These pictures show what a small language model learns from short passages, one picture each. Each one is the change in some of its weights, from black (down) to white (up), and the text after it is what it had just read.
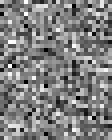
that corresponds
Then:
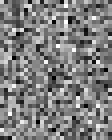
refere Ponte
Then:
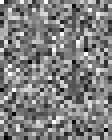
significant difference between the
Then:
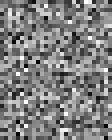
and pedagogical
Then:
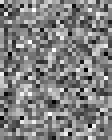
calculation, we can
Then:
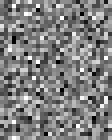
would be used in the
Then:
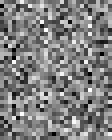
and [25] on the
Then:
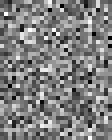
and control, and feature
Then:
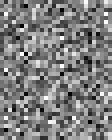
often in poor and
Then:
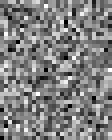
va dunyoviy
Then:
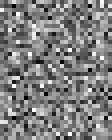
право! Я
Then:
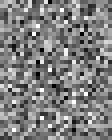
de Holanda
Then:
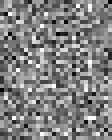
on animals by
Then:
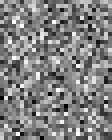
perception of light
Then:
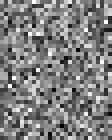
місце у
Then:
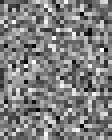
border of the
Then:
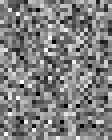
DE, et al.
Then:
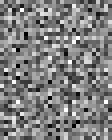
and reduce the
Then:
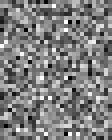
darslik va
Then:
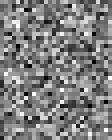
This research was motivated
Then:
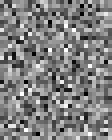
the Hypertext
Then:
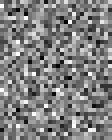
из других
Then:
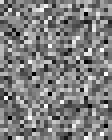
the allocation of
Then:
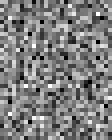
power consumed
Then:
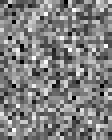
conducta reiterada
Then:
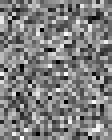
Boxplot of
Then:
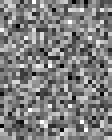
el conocimiento,
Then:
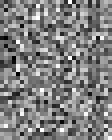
in pollinated
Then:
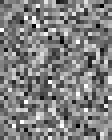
Using Information
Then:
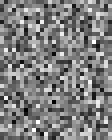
and places the two
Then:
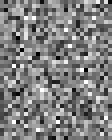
summarized and
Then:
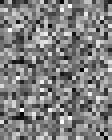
O trabalho tem
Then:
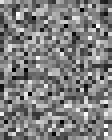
of the territory
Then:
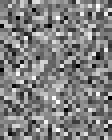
mehr statt.
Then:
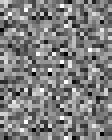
modeliranja in
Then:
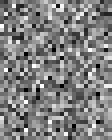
the MFM signal
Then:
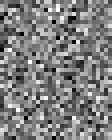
grands chantiers
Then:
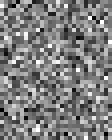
bridge towards
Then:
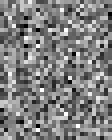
does not exist,
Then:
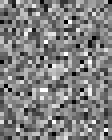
parameters of the
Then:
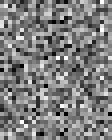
zero, and therefore
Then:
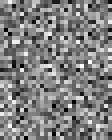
protejate de
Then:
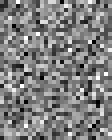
work, play and
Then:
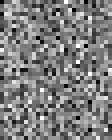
o desenvolvimento
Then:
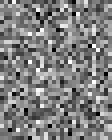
to quantify the
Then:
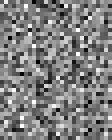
рідини та
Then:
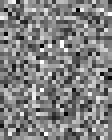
3, o juiz
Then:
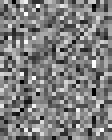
it should be considered that
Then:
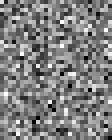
in Africa.
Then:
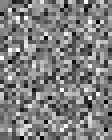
indicators and the
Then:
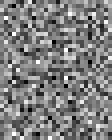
Vero foram as
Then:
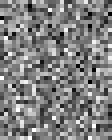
биз учун
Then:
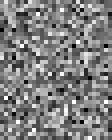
the existing water management
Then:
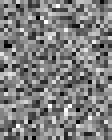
do a regression
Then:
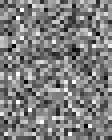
emphasis is that
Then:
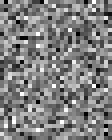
of transmitted
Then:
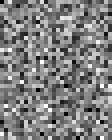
e o trabalho
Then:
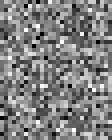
minimize the BS
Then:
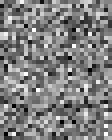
of the total mass
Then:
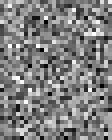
Enterprise and
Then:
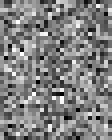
30 October
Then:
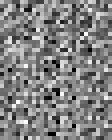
study examines the
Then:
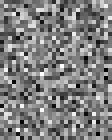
of institutional investors
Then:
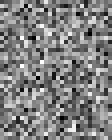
interest rate has a
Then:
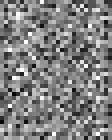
cause of FOP
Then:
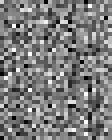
Wechsel auf
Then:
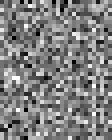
This confirms that the
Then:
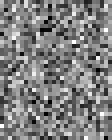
demonstrated. A
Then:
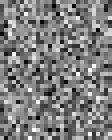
qui est parfois
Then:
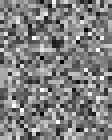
IV yearly dose
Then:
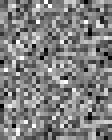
sample run of the
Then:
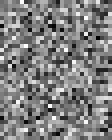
[Freund and
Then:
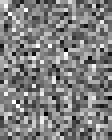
tuvieran la
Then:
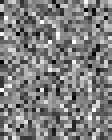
original é
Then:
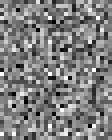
poseer, en
